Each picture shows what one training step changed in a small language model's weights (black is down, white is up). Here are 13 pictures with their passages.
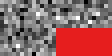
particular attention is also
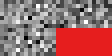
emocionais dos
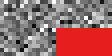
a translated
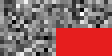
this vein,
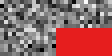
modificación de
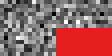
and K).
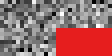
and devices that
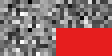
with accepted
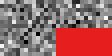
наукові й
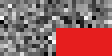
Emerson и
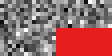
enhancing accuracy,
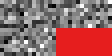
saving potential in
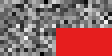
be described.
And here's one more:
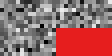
mendalam pada
